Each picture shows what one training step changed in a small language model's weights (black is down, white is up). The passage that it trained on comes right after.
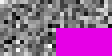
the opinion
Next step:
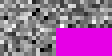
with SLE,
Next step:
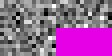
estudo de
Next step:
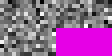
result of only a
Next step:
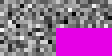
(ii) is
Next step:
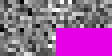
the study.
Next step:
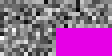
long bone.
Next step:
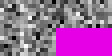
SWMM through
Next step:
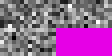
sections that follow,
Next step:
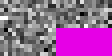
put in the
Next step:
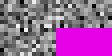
service delivery
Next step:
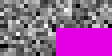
distribution of in different
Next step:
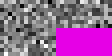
clínico dos
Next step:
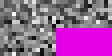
The natural history
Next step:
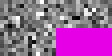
\C$ be
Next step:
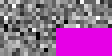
no longer exists
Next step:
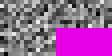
process begins by
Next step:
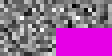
also be interesting to
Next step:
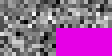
reference for the optimization
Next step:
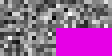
от общего
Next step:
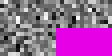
are accessible under
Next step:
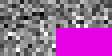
bu insonni
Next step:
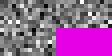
human immune
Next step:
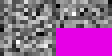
analizi uchun
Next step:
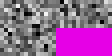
on the standard
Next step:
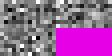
be routed
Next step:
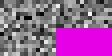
lack of trust
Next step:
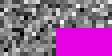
gives rise to the
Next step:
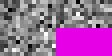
SPP phenomenon
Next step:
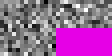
products distribution because of
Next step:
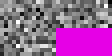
de identidad
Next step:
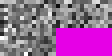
Riemann problems.
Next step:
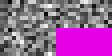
again girls
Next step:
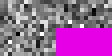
Research Institute
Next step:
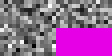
to the research
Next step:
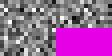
can be viewed
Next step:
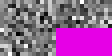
urban and rural
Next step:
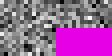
basic aim of the
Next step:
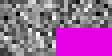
- Split -
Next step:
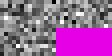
de degré
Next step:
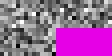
the a2 and
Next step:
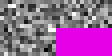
health of the
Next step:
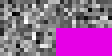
$l \ge
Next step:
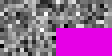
Since $\mathcal
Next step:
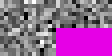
thus becoming
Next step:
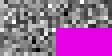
especializadas al
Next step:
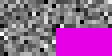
part is the calculation
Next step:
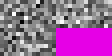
oportuna da
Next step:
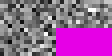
responsabilidade das
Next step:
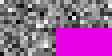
paso de
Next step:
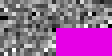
major player in
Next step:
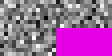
lexical and
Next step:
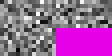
do, these are
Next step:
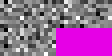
also decrease the free
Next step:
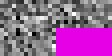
a fixed point that
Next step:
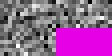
que se fundamenta
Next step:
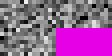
learning. However,
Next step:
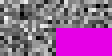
resulting digital phantom
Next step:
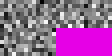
Application of
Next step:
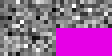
was stabilized with
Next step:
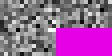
learning method for the
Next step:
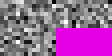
after evaporation
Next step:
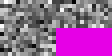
finite dimensional. Let
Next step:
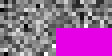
respondents. 40%
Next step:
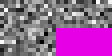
is obtained by
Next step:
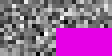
some papers by
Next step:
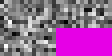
ta'lim va
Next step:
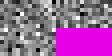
technology has begun
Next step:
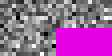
a function approximation
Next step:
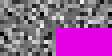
ensures that students
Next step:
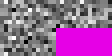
el bienestar
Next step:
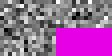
of square numbers
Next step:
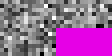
V \text{
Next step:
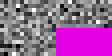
was experimented with
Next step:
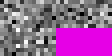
suitable weak solutions and
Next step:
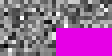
are represented in terms
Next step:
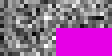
process depicts a
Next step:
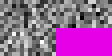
datasets are new
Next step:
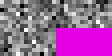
County Development
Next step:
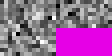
\ldots &
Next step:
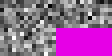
population 200 e =
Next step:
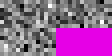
one month after
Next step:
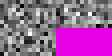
EI on
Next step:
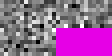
teaches the student
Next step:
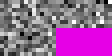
The use of
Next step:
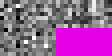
as $a
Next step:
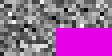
a la comunidad
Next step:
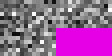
other Markov chains
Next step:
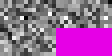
appears to be the
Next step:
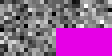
there is a total
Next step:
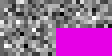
T}$, so that
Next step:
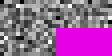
is well-posed
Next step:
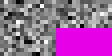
on Fig.
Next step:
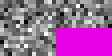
Gender roles
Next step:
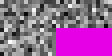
cesium ions
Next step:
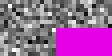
The logic to
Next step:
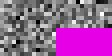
Extract of
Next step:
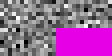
Republic of
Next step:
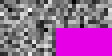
tipo 2.
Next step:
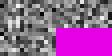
Turizm va
